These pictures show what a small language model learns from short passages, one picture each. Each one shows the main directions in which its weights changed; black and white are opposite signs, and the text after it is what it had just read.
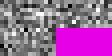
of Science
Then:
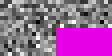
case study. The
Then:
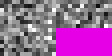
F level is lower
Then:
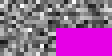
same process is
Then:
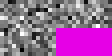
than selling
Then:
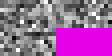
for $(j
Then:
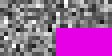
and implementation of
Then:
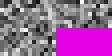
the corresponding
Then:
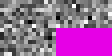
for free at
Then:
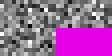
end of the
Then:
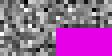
important features of the
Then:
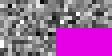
fracture and
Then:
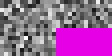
the amount of
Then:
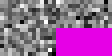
are commonly
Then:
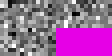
power maps
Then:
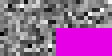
performed using the
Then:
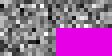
pH is
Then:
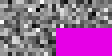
the crucible
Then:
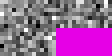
appears that
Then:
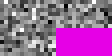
expanding for
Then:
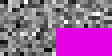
experiments are
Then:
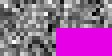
workers in the
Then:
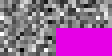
the experts consider
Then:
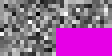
to compile the
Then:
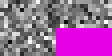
by the environmental
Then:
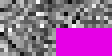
water temperature below
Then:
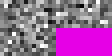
authors have
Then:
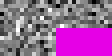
all around from
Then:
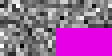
their early
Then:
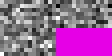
of the theory
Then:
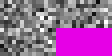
had far
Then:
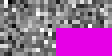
works well
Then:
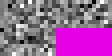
concentrations were
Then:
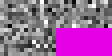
are invited as
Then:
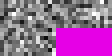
of Medium
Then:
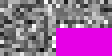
for future generations
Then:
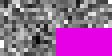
the work reported in
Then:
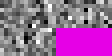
that α must
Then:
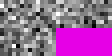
appearance of
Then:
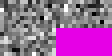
also recovered
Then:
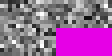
problems that
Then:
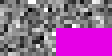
require incisions
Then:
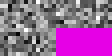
determine when
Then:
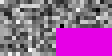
of this on the
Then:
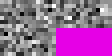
require specialized
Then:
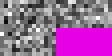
to improve online
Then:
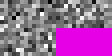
solution of
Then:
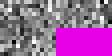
cannot be
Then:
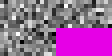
analytical and
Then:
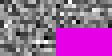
Jodi was
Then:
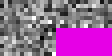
and also to know
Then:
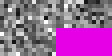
limited natural
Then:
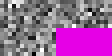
economic situation
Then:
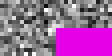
you see the following
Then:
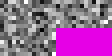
“ We have an
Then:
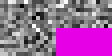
because the study
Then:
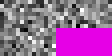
is a significant
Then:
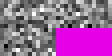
datasets. In
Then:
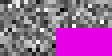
struggle with
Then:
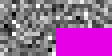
To meet this
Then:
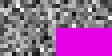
the stock market
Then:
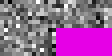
protection at the
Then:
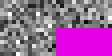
inter- and
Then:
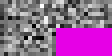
light for particular
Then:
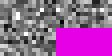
and hindered
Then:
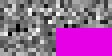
constructs are
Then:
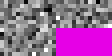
information are not
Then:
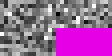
to enable the
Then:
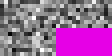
to report its
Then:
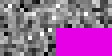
accurate classification
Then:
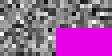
6). Active
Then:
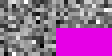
“The impact of
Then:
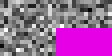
to its concept
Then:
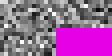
Medial and
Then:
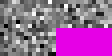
clinical features
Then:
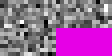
are now being
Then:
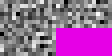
formulation was found
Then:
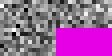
The badly
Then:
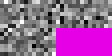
outcome would
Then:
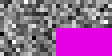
study was conducted
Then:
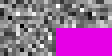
strategic calculus
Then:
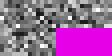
Do you
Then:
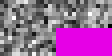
will come
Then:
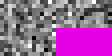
each infusion
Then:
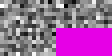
guidance on
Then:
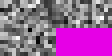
the concentration c
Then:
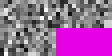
a majority
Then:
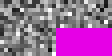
the 85 possible
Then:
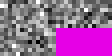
buildings, the
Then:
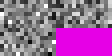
activities leading to
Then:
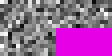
conflict of
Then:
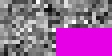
layer, and
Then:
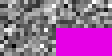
improve models over
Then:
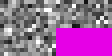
with each category
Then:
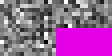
of needs
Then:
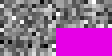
is not new.
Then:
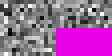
to produce of
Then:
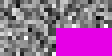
an editorial
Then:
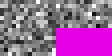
temperature, taking
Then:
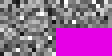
two benefits.
